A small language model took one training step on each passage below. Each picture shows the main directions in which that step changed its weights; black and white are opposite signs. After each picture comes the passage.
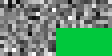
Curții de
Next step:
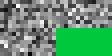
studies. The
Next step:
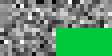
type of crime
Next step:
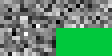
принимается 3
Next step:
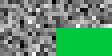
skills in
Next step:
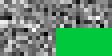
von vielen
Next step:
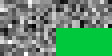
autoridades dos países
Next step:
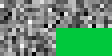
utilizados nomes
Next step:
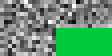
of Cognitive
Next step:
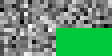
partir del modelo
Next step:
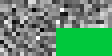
estudo. Os 10
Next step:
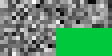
einen besonderen
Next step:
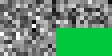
o estudo das
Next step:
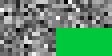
في حالات
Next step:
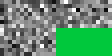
- badiiy
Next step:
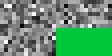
agama yang
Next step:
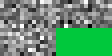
Modelo para
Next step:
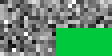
tayanish orqali
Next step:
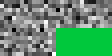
debe cimentar
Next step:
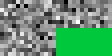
С тем,
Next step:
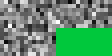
los algoritmos
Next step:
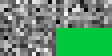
a sus lugares
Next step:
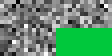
va xorijiy
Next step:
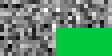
en Medicina
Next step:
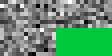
poser les
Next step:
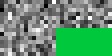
design, processos
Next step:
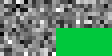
Sinne der
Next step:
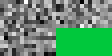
rynku i
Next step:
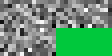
tels que les
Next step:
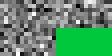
observasi peneliti
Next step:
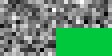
Sababi bir
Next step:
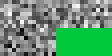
como esses
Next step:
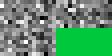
при которой
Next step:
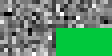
practical education in
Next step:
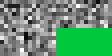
tabela 2
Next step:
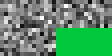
Utsman menjadi
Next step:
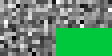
Abstract. In
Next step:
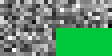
sharti bilan ham
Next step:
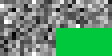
ular xali ham
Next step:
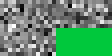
сув ва
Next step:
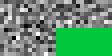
ما فيه من
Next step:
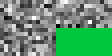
los animales
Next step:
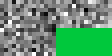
da relatividade
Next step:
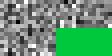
Pessoal de
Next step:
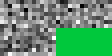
были созданы
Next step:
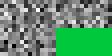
le modèle est
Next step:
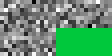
vista, mais
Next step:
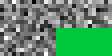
de Angola,
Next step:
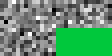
concepção do
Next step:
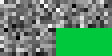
- e) Los
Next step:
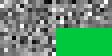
le fasi del
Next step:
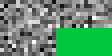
preuve »
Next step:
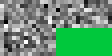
escritos de B
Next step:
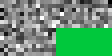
Les taux
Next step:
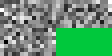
the content of
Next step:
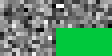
bu shartlardan
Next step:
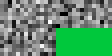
у міжнародній
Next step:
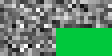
işlerinin ve
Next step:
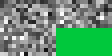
por base a
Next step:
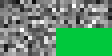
biomasa es
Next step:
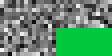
основанием при
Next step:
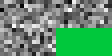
dars, pedagogik
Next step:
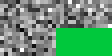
negativamente otras
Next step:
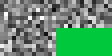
va eng yaqin
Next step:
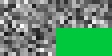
a la explicación
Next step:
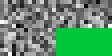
que pesquisadores
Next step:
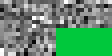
вопросы экологии
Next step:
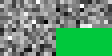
todas as pessoas
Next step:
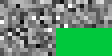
случай при
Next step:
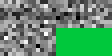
Анга ман
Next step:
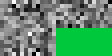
manual de la
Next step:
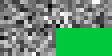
representar, realizar
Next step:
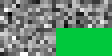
and importance of
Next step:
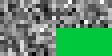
des besoins
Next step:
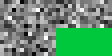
$p \in
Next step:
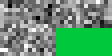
con origen en
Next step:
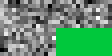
die oben
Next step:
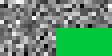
tiliga kirib
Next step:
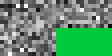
results. The
